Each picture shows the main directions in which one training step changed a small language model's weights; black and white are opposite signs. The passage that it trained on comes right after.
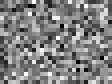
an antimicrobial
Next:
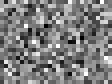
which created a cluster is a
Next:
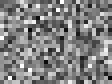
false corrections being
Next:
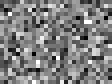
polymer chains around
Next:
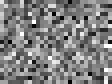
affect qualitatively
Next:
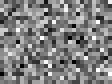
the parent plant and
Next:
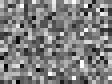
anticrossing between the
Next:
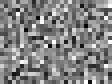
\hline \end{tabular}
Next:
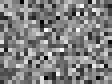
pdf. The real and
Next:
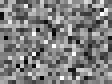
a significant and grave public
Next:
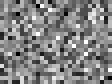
and provided graphical
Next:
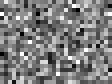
interesting new communities for a
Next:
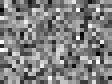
describe what we did
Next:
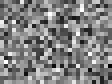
the Pakistani
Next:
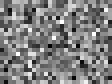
and diameter of the
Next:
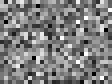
is 11 respondents
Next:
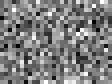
completely determined by the
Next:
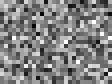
shock (e.g.
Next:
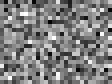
owned or on
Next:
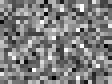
the error boundary is
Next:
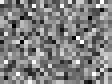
or time-like. The
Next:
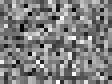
potentials in specialized and
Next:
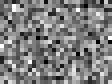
from them. Accurate
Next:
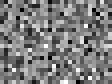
obtained will allow us to discuss about
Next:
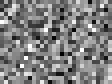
of the foregrounds
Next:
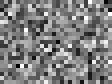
of life. Some
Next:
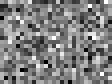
mass) and rolls
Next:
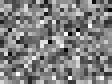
the boundary conditions we have
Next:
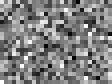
of operation condition as shown
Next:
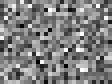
try and go deep into
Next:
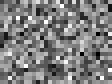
yield 44%) which was
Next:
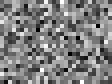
the corresponding author with a
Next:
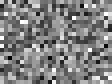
reasoning, where
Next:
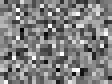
optimal decision rule in
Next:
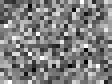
*I could not travel
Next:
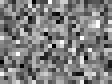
that the lifetime of
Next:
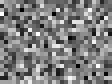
improve remittance
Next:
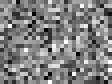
different crops, such as
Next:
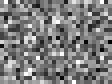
that someone with even a
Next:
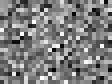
from surface scattering,
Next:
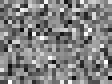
configuration used in the
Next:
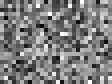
adult care, as well
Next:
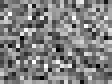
investment or production
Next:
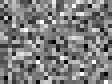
region, which dictates
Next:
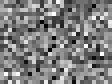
also commonly found in same
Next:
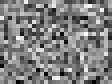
Studies, University of
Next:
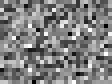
his price, while
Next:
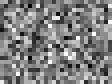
and interpretability to
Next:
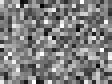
night sky emission
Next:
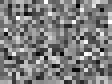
We search the optimal
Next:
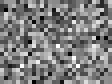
the chosen approach and consider
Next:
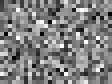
effective, first-order
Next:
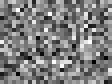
to behave the same way
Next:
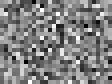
anywhere near the case in
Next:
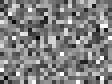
of the Hubble parameter.
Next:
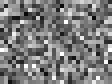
of a specific ethnic
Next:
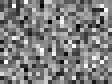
to develop their career and
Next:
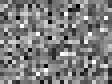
technologies allow students to
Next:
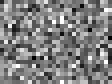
answers in the
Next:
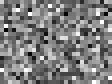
signal at the BS
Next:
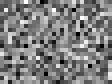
functions with different names
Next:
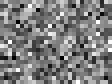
be an attractive solution for
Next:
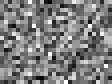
his monumental work,
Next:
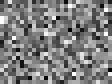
on a regular grid with
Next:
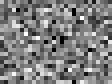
samples (negative samples
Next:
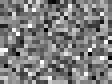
of those who seem to
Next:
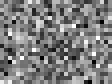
$m^*$ we have
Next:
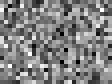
coupled GP equations,
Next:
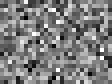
of the teams. The
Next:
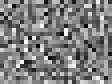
to the borrower,
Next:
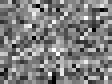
statement because it would be
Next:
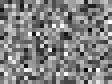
species belonging to 10
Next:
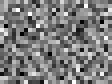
subsequent treatment of
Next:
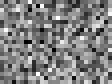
following the initial 15 medications
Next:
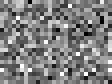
of the results leads us to
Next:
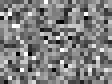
and $\Delta\Gamma =
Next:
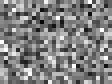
axial flow is
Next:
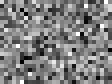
simplify the discussion
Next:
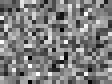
are different styles of
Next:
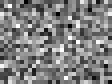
the extremely low
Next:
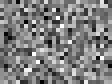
as 35 solar radii
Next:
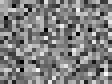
0.05 toward the
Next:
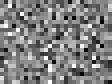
1) wheels, among
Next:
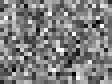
the gradient descent
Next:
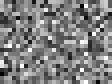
the quality of life
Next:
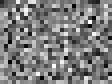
formalism was tested,
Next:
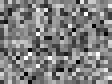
and statistical significance
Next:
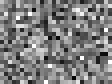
adjacent times
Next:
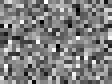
In this case it can be
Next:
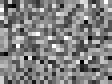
could be regarding the
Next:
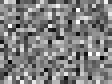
have been endeavors to
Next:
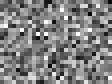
numbers: l,
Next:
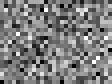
dependent on whether the
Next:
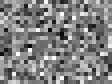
the different data sources that will
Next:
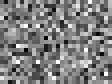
lentil protein
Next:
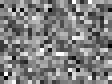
a simplified model where all
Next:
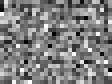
their management take into account
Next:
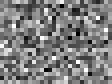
Bottom [Data
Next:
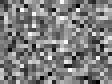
acute and chronic
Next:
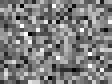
the social economy
